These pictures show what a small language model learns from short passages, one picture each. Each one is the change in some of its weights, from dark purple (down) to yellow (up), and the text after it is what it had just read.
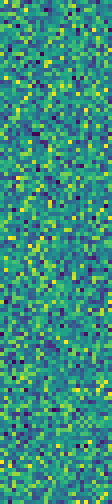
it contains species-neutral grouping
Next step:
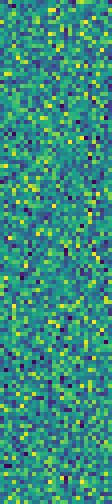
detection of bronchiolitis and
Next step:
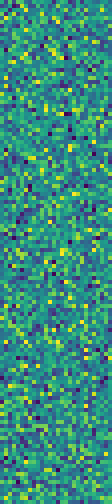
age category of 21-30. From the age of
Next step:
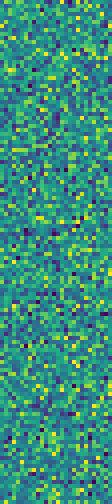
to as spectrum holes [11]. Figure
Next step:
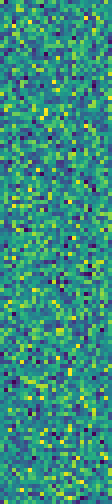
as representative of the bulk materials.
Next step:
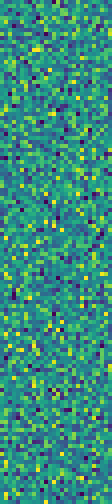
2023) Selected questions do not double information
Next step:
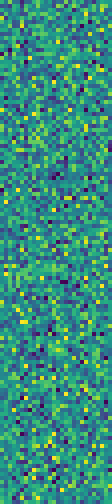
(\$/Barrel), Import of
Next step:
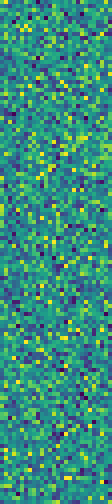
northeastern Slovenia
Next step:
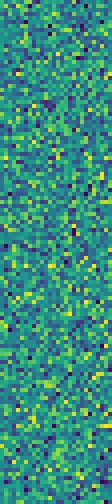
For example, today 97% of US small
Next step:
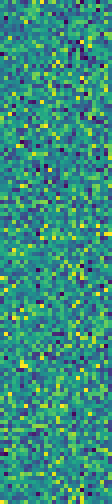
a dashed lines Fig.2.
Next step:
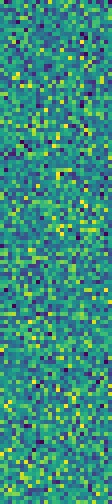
a sentiment analysis model with logical computation
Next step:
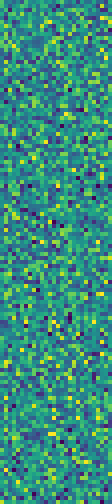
identities in the face of evolving
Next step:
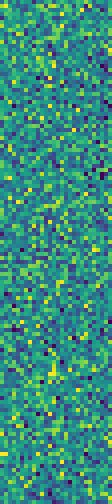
activities are manageable across large numbers of
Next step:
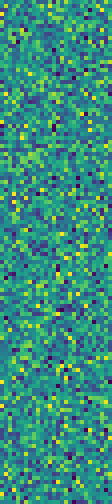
statement The data analyzed in this study is subject to
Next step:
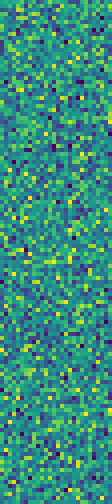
is uniform, constant and stable. In
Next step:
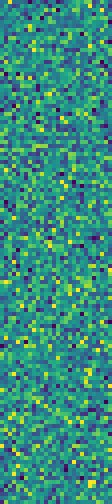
angle will be used. Ahmed body car
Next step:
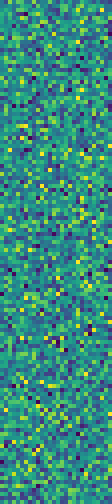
8 cm diam., surface white to
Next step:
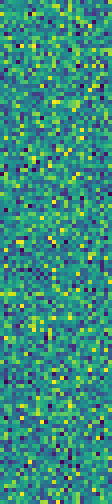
individual sport athletes' personalities and
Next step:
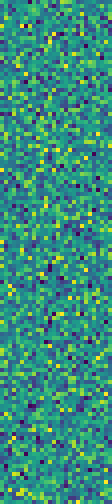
by was also collected. We considered using first language
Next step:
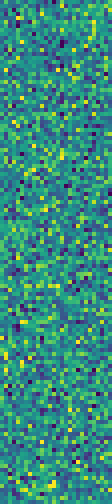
coming from a different distribution, e.g.
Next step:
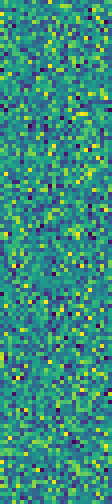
replacement frequency due to corrosion, and
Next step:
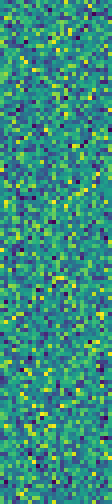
respectively. *Universities not identifiable
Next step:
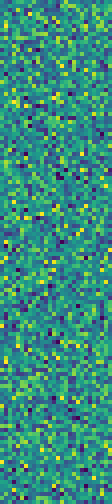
of the electricity grid and the necessity of
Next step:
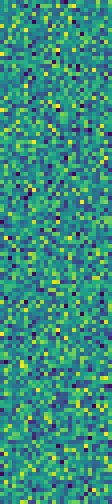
flint tools on blades Part
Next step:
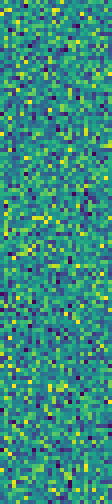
the exclusive use of collected information for the
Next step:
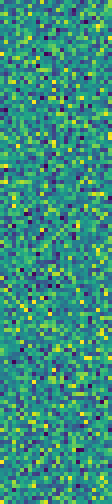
and responsibilities of husbands and
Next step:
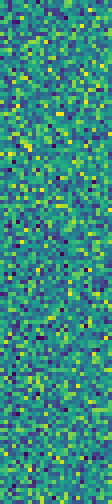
a critical factor in educational success. This study explored
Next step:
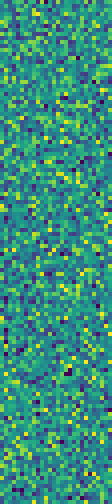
help generating data in evaluating the impact of various
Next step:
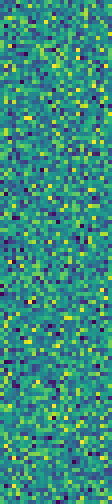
or higher education. For example, teacher education for general
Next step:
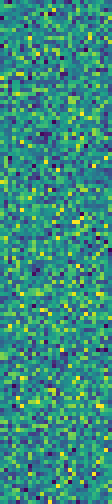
numerous security threats from the Internet for
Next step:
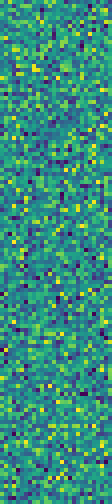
helped to position the new emerging technologies alongside
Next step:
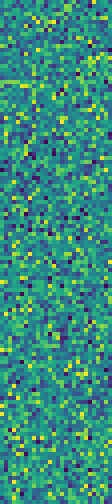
relationship with fertility preference. Men with
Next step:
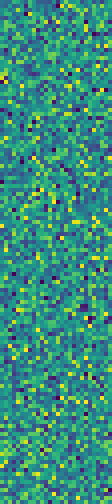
of the S1 fraction. This is due to
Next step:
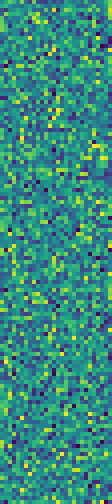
herein negates many of these problems.
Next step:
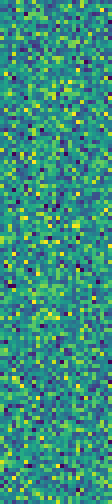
evaluated at various cut-off values, is the
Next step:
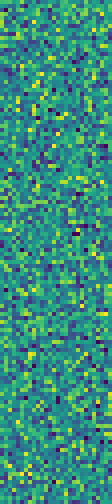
is injective, we now know that
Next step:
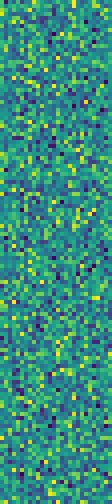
wbrew postanowieniom
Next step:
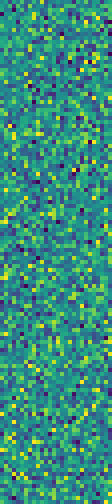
barley, coix seeds and
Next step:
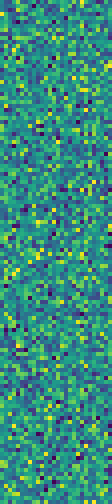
assigned a value, and $S -
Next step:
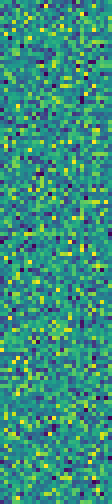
two Folger systems due to a data
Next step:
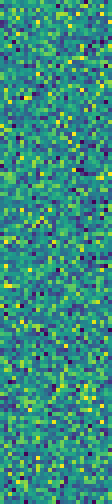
contact interaction between a steam-gas
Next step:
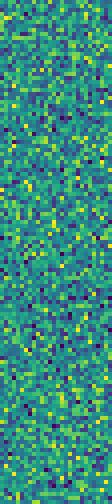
order rate constants on acid concentrations is also
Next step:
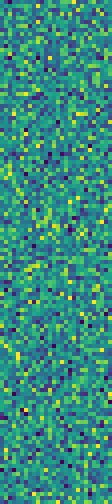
a reservoir, and municipal
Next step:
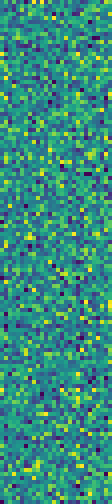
n, etc. (Perry,
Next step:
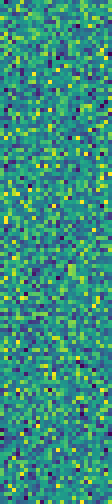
mix obviously derives from a
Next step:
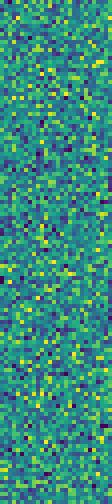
guidelines to promoters and citizens** will help
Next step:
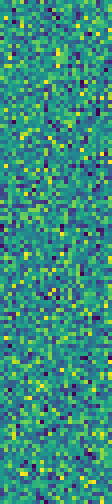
be defined as an organised effort by a large
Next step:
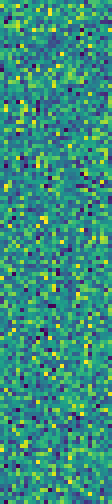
inconclusive although there is a
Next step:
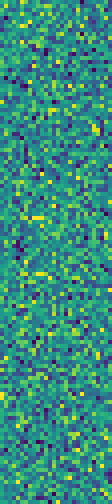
Goals, SDMs or
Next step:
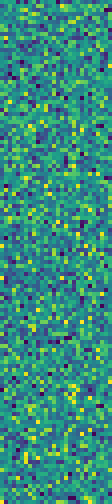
i . At the leaves of the
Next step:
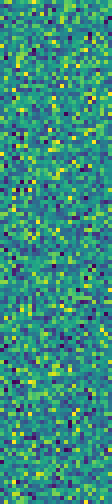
into numerical codes of inverse modeling of
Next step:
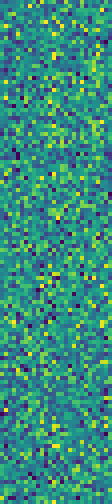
crown for aesthetics till the
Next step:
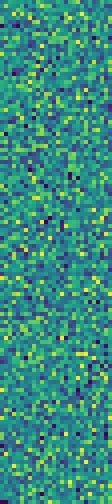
thermoplastic resins, which is the
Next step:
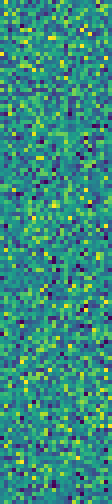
occupants,” in *Energy 626
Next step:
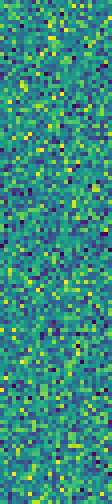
Park residents earning income from international
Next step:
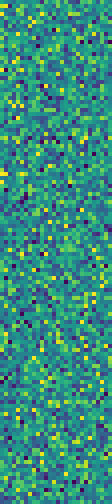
(TU Bergakademie
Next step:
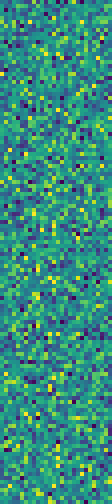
the Mg II (h+k) integrated emission
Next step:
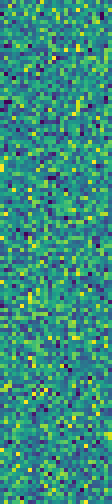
Papanikolaou Department of
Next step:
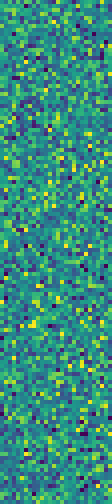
the finite intersection property. In
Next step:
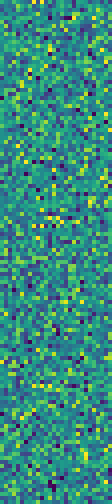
include upper gastrointestinal contrast studies
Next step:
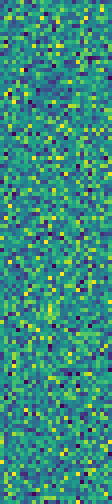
number of patients and third molars in each treatment
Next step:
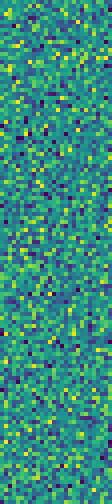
hydrophilic groups remain outside in
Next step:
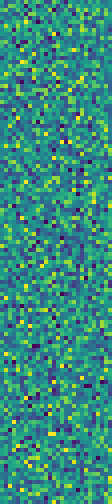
safe dose of the drug in humans.
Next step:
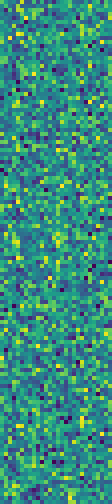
in all, this review method provides a strong platform for
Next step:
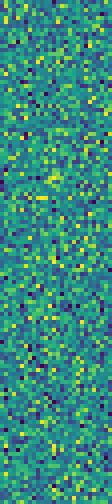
impact. In each of the neighbouring
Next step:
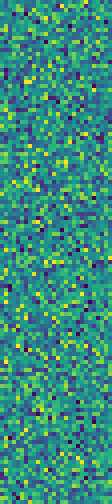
of $A'DA$ for each
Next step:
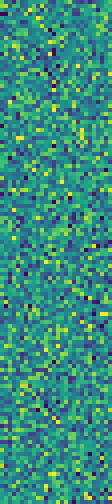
these figures where the images seem to be very
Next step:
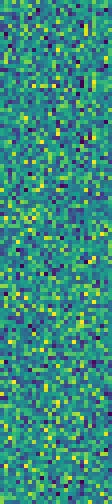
descripción completa del
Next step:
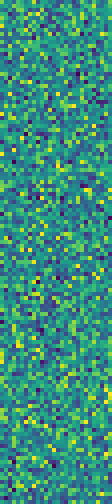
can be calculated using it by performing experiment. The
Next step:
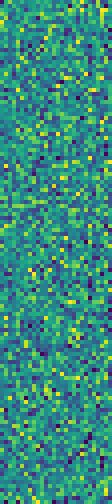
as diluents. The method was validated
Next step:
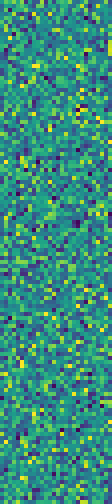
harmonised Climate Risk
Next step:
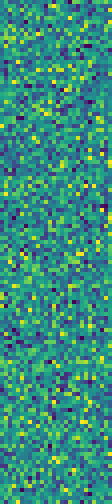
procurement: the co-design
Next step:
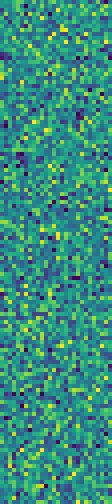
plants is mainly composed of quartz,
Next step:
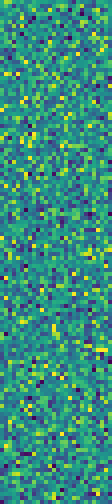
company image that promotes internal loyalty while
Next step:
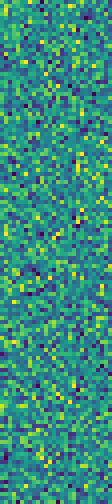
In the Table 7, Table 8, Table 9 and
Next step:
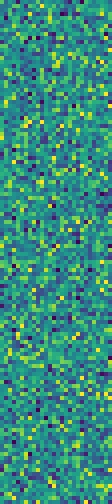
accumulates in unsanitary conditions
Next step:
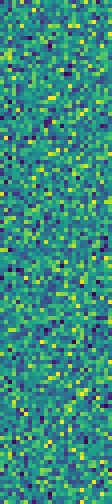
A., *Integrating Architectural and
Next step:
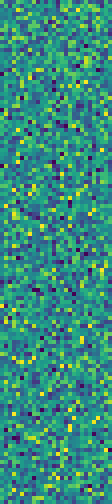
by increasing the number of phases in the motor
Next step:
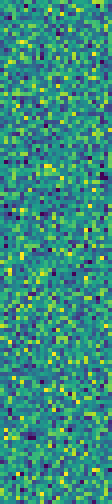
the reliability tool. The Cronbach
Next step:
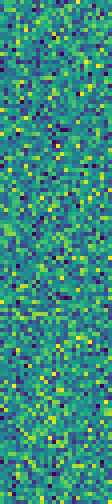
full bloom. It flourishes
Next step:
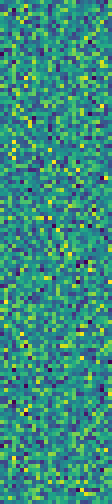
tests and validation purposes. Both simulation and
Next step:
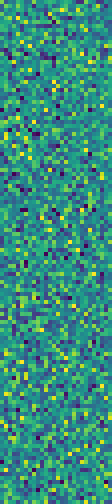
shared method of doing the task (Tambo
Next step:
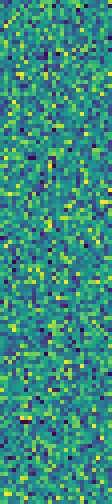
the level of policy making too. Materials
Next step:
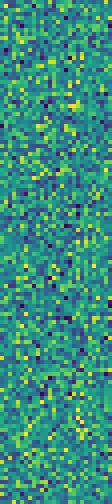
role in enhancing the value of medicinal
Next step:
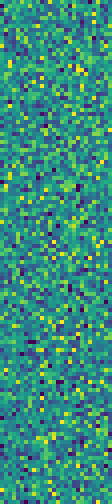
the Instrument elements. The bottom panel
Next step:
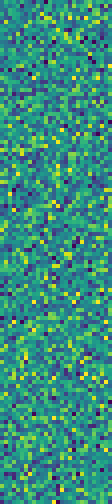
Conclusion: Females were found to be the
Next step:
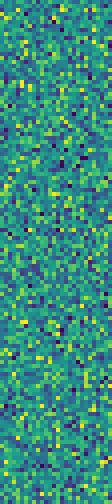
process of literary translation can be overcome
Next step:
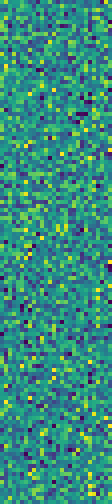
image, e.g., color,
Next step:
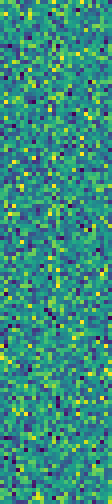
the senior school certificate level. This
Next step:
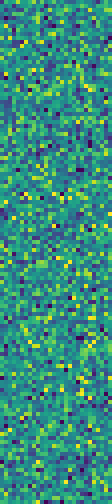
while for cervical cancer, vaginal cancer
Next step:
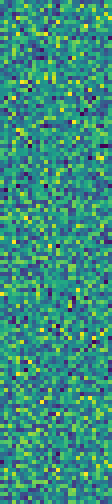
to the necessity of preserving the
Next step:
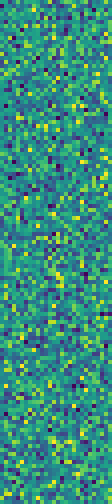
importance in such an environment. Local food production not
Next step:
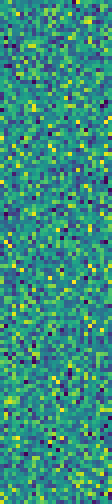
the design of electric propelling plants and in
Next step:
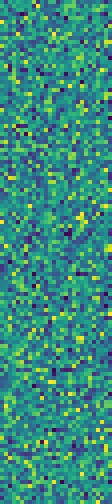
Paradoxically, in 2024, towards the end
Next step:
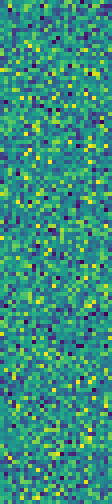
Hash function of vote Authentication
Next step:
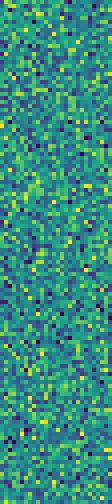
submitted to 23 sessions of
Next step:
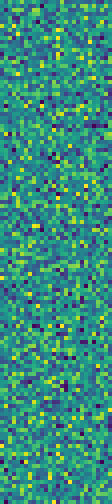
as (15B), in the rolling direction
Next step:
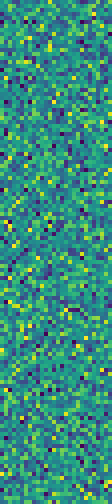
R. R., and Mano, F.
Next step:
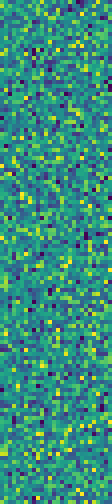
biomass, activity, and communities of live
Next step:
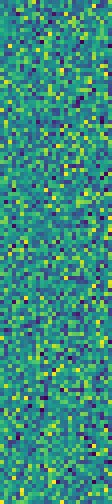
are and decide when they are significantly different from the
